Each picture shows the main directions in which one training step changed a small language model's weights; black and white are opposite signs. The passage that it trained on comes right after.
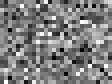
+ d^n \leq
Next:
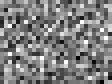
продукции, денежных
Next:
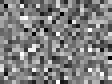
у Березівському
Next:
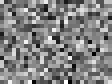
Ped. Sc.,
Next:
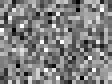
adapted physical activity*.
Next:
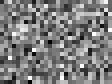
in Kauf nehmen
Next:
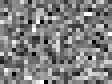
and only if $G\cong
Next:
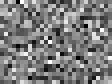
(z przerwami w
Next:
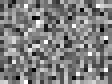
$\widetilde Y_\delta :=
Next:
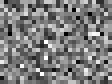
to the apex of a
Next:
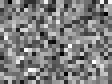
mesh refinement algorithms and
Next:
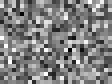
do princípio de que
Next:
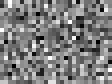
Understanding of graphs in
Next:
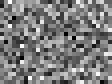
to address the reconstruction of the
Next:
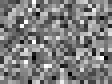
деятельность можно
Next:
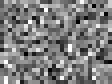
odd order or\/ $\Gamma$
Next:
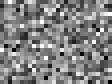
updates are based on
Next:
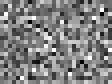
shaxsiy qiziqish
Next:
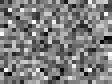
perbuatan melawan
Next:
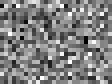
particular cases of interest that verify
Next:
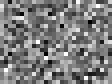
we can prove that there are sign
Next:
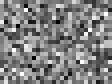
function $\psi(q) =
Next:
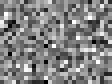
birga kuchli,
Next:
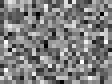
of summands isomorphic to any of
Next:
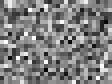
values of the $p$th
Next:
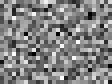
Nuremberg, le
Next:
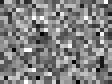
\textbf{Example 2.}
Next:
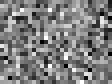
yo'lga ravona
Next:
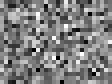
of vertices of cardinality
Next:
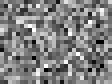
vazifalarni amalga oshirish
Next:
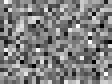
binary branching, and for
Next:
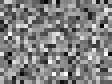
Appell polynomials, at first,
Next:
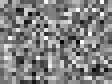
параллел ва
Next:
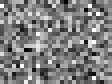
that for \cite[Proposition
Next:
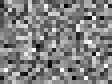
as follows the protocol of
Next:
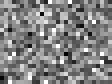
v_1&\approx& T
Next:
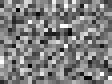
curvature because of the constraints on the
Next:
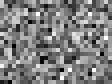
the graph of $\gamma$ in
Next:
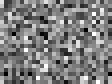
\textit{Principle of
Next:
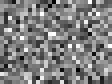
la zona continuaron hasta
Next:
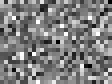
stanu naturalnego,
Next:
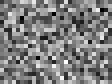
на информацията е
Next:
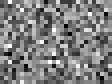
to construct some new permutation polynomials
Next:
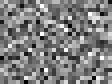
k\ne i\le
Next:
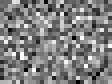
Лучшими по
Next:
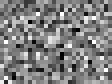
difference between special and standard automorphism is
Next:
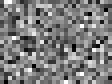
(the proofs for the other cases
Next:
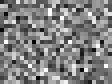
suvdek" yo'q
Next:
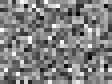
ионов в виде
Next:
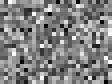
seberapa baik
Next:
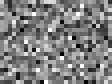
in the High Street
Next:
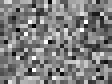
continuous on measures. We hence introduce
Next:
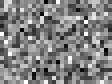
be significantly optimized by
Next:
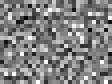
що забезпечує
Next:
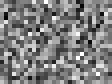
0}$ is an open dense
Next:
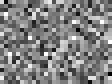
está presente, pois não é
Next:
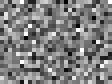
markaziy asab tizimining
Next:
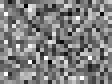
рақамли технологиялар
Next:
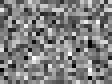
Pae Car, designed by
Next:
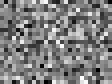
som er interesseret i
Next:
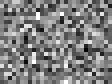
выгодный характер
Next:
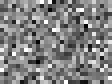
titik estimasi (c)
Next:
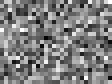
Règle 18.d.
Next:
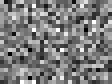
paths that begin at the embedding
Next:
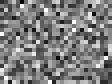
shell midsurface
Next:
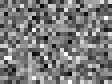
+2\langle V,\Delta
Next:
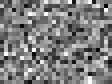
Mesure des variables La performance
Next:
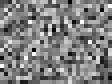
la FTIR, puede
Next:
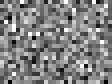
dönemin sonunda
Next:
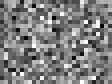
if $i=j$. Since
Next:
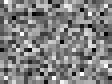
that the pair $(C^{\infty
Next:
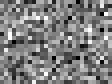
smaller assumption than that of the existence
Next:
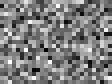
needed. Note that the number
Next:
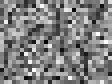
\ \textrm{and}\
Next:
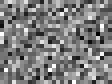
sections. For simplicity, we
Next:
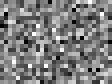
tizimga o'tish orqali
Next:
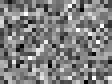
defined by the property that it points
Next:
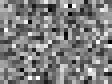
this note we assume no previous
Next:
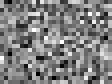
for its divergence, and proof
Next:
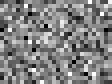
Selberg [7] points
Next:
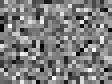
be zero at the left inflow
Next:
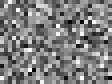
system \eqref{eq:
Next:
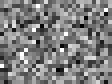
(в среднем за
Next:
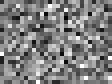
augment this matheuristic
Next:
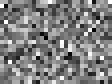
{\bf Следствие
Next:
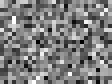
ularni bir-biriga
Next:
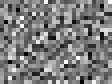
olarak yönlendirme
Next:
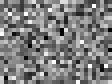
a Guvernului.
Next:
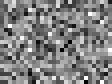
of $V$ denoted by
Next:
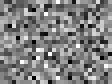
Bosons, entering the
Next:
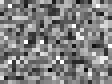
finite family" we usually
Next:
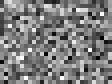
be the respective characteristic polynomial of
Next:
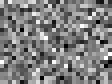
pembahasan dari
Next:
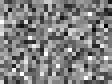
is trivial, and in particular
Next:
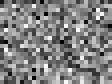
Siti un'accademia
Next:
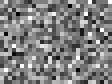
: (F:f\Rightarrow
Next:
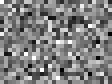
Gisbert Arquitecta
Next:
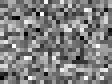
$a$-smooth, then
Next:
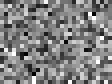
Clearly, we are free to
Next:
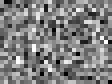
smoothness of $f$.
